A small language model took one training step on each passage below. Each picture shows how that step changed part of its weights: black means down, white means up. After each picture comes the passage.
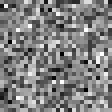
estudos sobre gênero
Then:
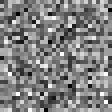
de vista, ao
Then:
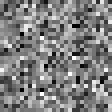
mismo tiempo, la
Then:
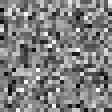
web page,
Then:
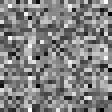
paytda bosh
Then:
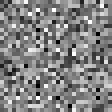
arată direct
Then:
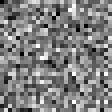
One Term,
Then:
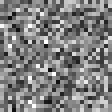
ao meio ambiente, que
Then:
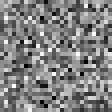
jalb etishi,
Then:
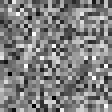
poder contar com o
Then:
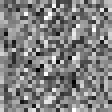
of English as a
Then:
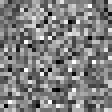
española. Sin
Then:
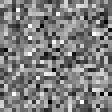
bajaradigan davlat
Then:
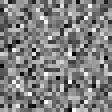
de tela de
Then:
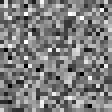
peserta didik dari
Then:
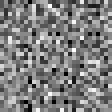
hasil pengamatan
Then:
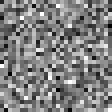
hodisalarni 40%
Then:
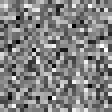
de esta unidad
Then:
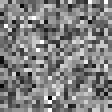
»Samba pa
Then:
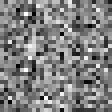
educational, natural and social
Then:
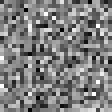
va davlat boshqaruvidagi
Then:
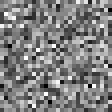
ocorreu durante a
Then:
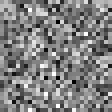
Este bienestar,
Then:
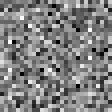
treinamento específicos
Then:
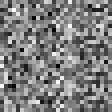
Professor Ma'murov
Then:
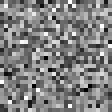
des lecteurs.
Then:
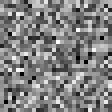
turned the
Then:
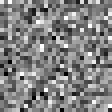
die übrigen
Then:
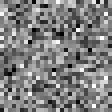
veramente bella ed
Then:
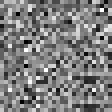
va aqli
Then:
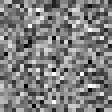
kishi o'z
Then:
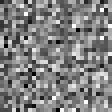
turun. Karena
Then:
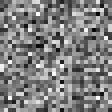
bu – nominativ
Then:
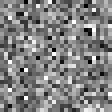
Ushbu tadqiqotda innovatsion iqtisodiyot
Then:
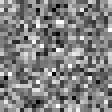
компетентностей у
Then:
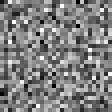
Set i et
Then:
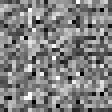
turlaridan biri.
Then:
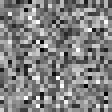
tecnologias digitais,
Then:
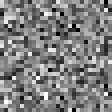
en imaginarios,
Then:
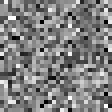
sa baitang
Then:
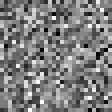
qualquer distância;
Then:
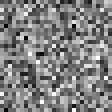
bilan qoplanmagan
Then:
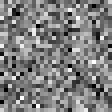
y formular una
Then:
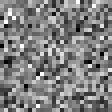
O acometimento
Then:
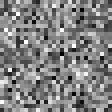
atribuída às
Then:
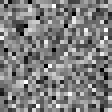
Dynasty and
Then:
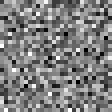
A nomenclatura
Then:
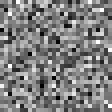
ko‘p jihatdan
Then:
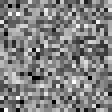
of this research is to
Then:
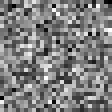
відповідальність, як
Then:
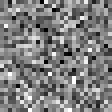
проти України» від
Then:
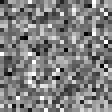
correspondent à la
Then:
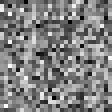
natijalari shuni
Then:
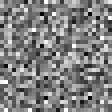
master. 4 –
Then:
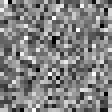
car jugeant le
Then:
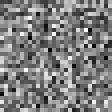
в расчетные
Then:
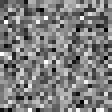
na ang mga
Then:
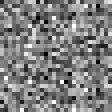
представлених ними
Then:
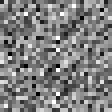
barang sisa
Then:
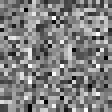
eta boshlaydi.
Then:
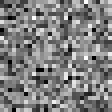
metodika, texnologiya
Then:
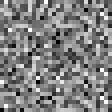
relevant to the
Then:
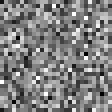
a Osasco,
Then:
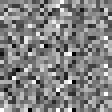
de limón.
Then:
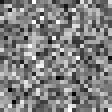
ризики і
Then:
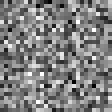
вариантами его
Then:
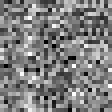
на экономическом
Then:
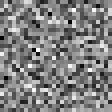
neden olan çalışma
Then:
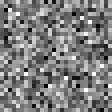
Saúde da Família
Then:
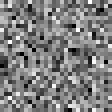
UFRJ que
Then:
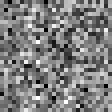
відношення до
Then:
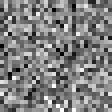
de prognatismo
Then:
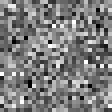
del área de Ciencias
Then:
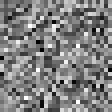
sobre as principais
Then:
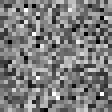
O 'YINI
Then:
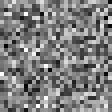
& Tan,
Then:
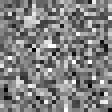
activity, mood of
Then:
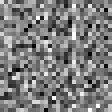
deytik iboralar
